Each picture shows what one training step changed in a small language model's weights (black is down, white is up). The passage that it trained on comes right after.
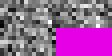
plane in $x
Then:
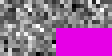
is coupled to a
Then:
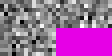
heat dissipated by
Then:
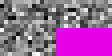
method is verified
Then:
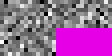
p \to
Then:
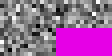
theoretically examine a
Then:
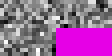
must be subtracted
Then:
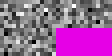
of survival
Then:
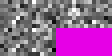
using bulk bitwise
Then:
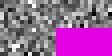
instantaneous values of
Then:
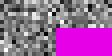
components of the field
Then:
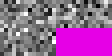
physical observables are sensitive
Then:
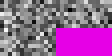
normalisation of the
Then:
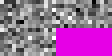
be used as an
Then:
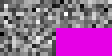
electric fields and of
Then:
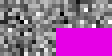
estimators are
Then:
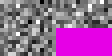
incident photon with resonant
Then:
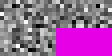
The CCD here
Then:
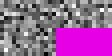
broad sets of
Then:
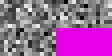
is given by The
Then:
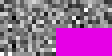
in GRS
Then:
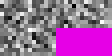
it can also be
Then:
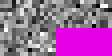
the old
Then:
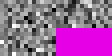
chiral current acquires
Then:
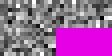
isotropic smoothing
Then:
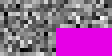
volume $V$
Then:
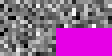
simulation with MGC
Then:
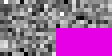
consistent by reducing the
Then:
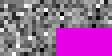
of divergence was first
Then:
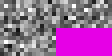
to the words they
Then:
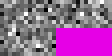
molecule with respect to
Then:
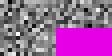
bright point-like
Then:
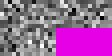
Herein, we
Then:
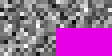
and it is a
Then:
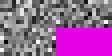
the laboratory frame
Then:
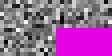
The request to
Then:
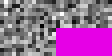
where the change of
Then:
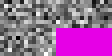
analysis. A similar
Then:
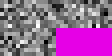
and dynamic complex
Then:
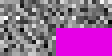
reasonably high electron
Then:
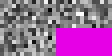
local spin environment,
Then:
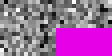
V vs SCE
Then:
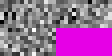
input. Gross
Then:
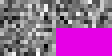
induced, including
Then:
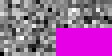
designed using the
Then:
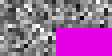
is currently being
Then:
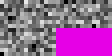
case, the exact
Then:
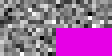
may be recast
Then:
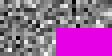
demands. For
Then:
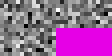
receiver then records
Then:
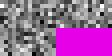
& U-Net
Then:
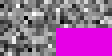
applied to them will
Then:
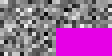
become more central as
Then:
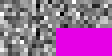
forego such
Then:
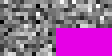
factor $\delta$
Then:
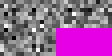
flux-dependent component
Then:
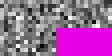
boosts do
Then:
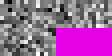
version, but
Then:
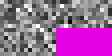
is to make an
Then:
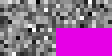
corresponding elliptical
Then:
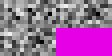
intense study
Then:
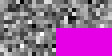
minimum. In
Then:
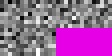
their own hardware and
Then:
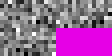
presence of an external
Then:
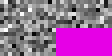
as $G$
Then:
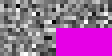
| VaR
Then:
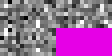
taken before and after
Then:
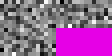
terms of physical parameters
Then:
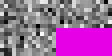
estimation to obtain
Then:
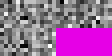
by exploiting
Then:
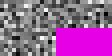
of the polarization matrix
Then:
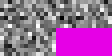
and to do
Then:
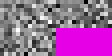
branches, for
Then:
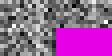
film, most changes
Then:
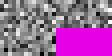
in addition to the
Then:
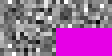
arrived was around
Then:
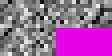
P dV$
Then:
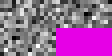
the energy gap is
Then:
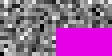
where the correlation coefficients
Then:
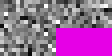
by the extensive
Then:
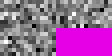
height $z$.
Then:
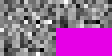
peak appears near
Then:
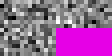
method selects the
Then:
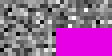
neural networks were
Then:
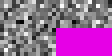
each of which
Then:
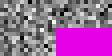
short enough to make
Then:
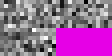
to understand the crystal
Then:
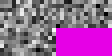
the Fermionic
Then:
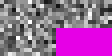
HB is
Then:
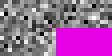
scale. Distributed
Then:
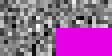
modulated by the
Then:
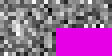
same situation but for
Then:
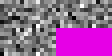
region of the
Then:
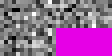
ion selectivity and
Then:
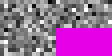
that remains in the
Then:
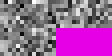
the spatial gradient in
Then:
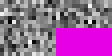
steady state,
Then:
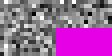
droplets of
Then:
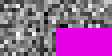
important consequences for
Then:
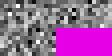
obvious. Indeed,
